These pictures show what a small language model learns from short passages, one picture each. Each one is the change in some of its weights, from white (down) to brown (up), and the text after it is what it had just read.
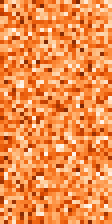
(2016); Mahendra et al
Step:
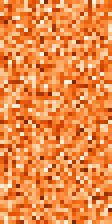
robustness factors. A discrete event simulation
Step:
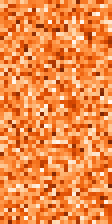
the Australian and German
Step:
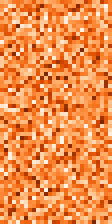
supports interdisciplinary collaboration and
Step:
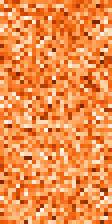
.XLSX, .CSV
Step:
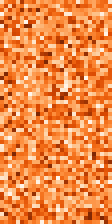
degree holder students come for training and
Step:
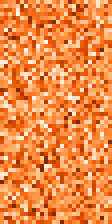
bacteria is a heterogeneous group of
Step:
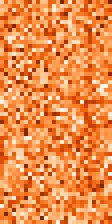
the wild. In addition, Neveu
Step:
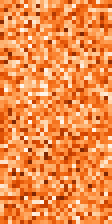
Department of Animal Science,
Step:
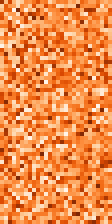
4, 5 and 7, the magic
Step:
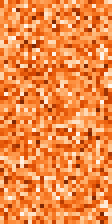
FPV, an FPV coverage of
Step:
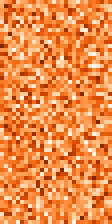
directed to the corresponding author.
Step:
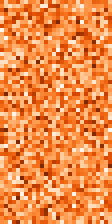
follow-up. In medical practice, one can
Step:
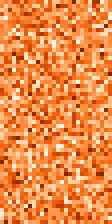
(2021). Educational Implications
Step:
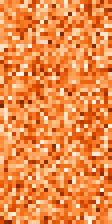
other EU policies and estimating their conformity
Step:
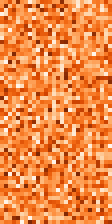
aim of raising awareness of quantum
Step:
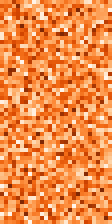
from tourism through provision of employment
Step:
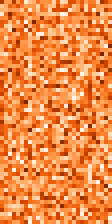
the Courts Recognize the
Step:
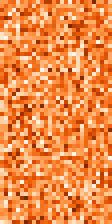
To that end, the AERO project
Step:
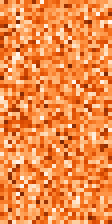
diagnostic accuracy. Incorporation of
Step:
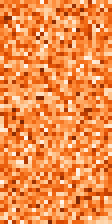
prediction of inflation. The relationship between inflation
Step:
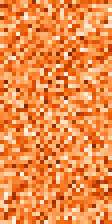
soon became generally accepted and
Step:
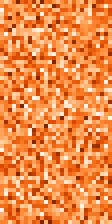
would 207 make these systems much more
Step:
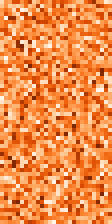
and migrants which is a consequence
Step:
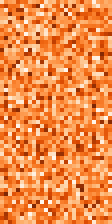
¹Faculty of Animal
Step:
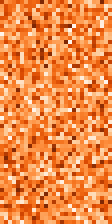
nutritional treatment has to be strictly
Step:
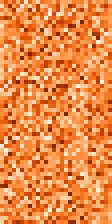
Quality Evaluation and
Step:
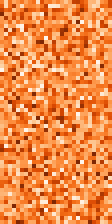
of log-normally distributed RV
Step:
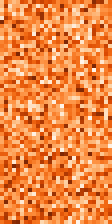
rockets use fuel consisting of
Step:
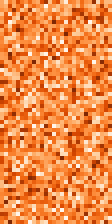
to the ATC classification, the analyzed
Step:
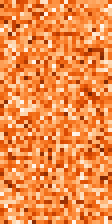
compared to female (85.7% versus
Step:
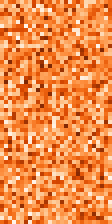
pulse wave because of its exceptional
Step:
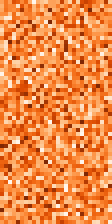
storing sensor maintenance metadata within
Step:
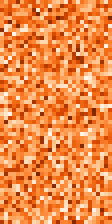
skin; - 3) Width of
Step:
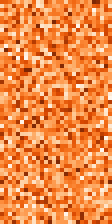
lifelong skills' for the child.
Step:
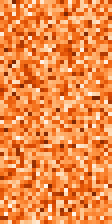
obligate subterranean
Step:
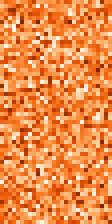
which permits a possible biogenetic
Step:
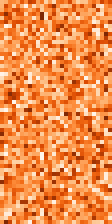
needs to adapt to the development of the digital
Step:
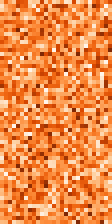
in everyday life conditions is essential. With
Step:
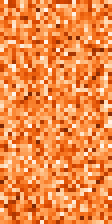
and practical orientation in ETIC
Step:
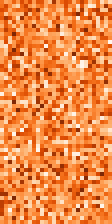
maximum stress observed in the part in all cases.
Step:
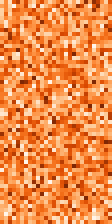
layer is not depicted.) Context object
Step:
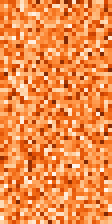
for further development on the application. Additionally, a
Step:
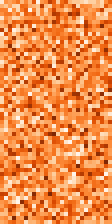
charge transfer pathway in the presence of
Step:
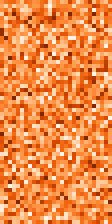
conflict as a showcase of
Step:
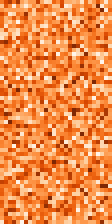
follows; *fumarate*
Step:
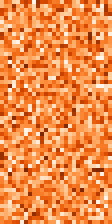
other forms of learning. In his view there are
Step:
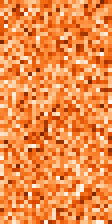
Corps of Engineers Research Center
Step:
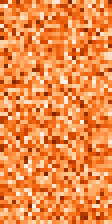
the document stated: "The legal
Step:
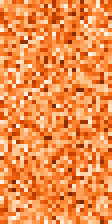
- L_\lambda^\uparrow -
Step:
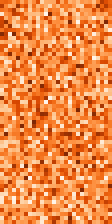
Data Extraction from Machine
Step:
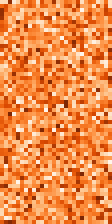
approved the final manuscript.
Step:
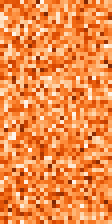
its properties are discussed herein. Finally,
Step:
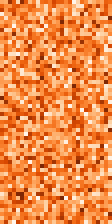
energy transportation to the European market was the final
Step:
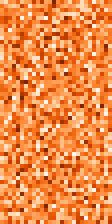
coagulation as a result of arc
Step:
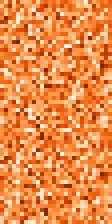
contribute most to the objective function. By maintaining
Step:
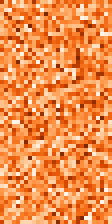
COVID-19 pandemic, of
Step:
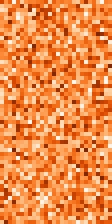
they are relatively close and away from
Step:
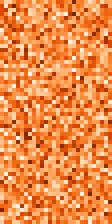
sea-ice cover is low, than off
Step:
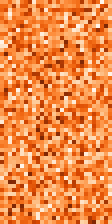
preferences UA suggests some services that may be
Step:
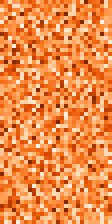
results suggest that there is considerable scope for
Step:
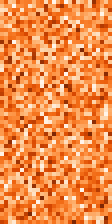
widely even under the same calculation
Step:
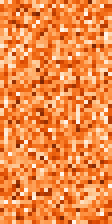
school residents (education leaders,
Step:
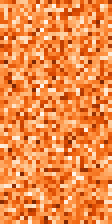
photodynamic therapy for the treatment
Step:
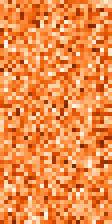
they made deliveries to Corpus
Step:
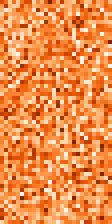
such situation. Data mining is used to
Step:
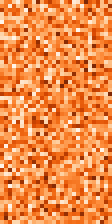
be translated as a sign that there is
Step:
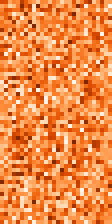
(ROS) that subsequently cause damage
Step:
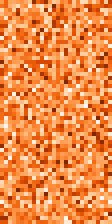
optimized batch was found to be
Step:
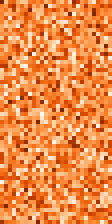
a user friendly interface with the
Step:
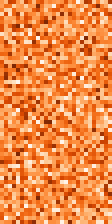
based on high-precision analytical methods
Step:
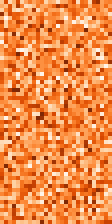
complications. These studies raise the important question
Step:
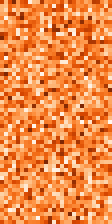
the speed of light (c), and the number
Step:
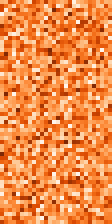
power quality disturbances are introduced
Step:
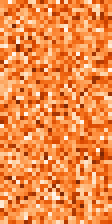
the encrypted PT to the
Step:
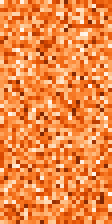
legal status of public-sector workers
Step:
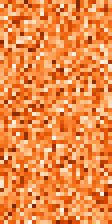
1.13 Neutrosophic Measure
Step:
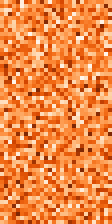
[13], and hand corrections,
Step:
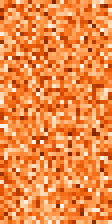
includes an approach to specify the actual
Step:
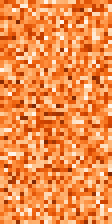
was run to achieve the minimum weight and the second
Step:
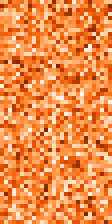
water, food, and potential disease vector
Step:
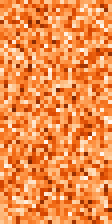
and surf zones by considering
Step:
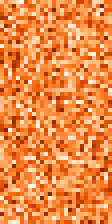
only been recorded in Canadian
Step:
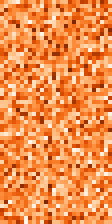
serum level of HDL was associated with
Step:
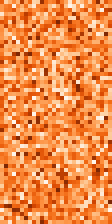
is offered as to why they become
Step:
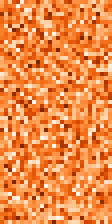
[16] So, despite the
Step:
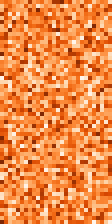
the U.K. and the Soviet
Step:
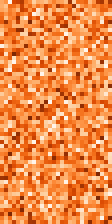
also stated that the listed precautions
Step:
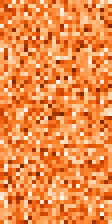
and women in terms of different aspects of
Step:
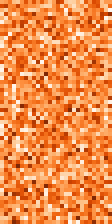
shown in Fig. 2. The derived
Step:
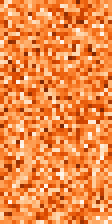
tonnes of oil equivalent
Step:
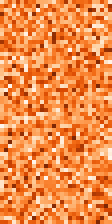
style to his courtiers to show a
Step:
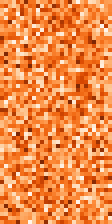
speed of the composite wing with an
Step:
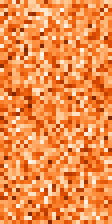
global warming, sea water level
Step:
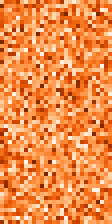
Learning (ML) to bridge
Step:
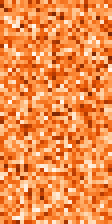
the socio-scientific issue
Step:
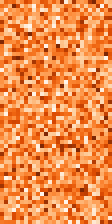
homogeneity and luminous
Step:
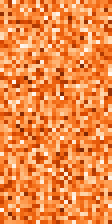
the structural theory, problem of insecurity is
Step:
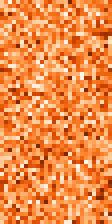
Center Private org
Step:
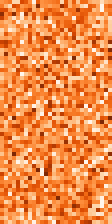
as they do not exchange information to any other
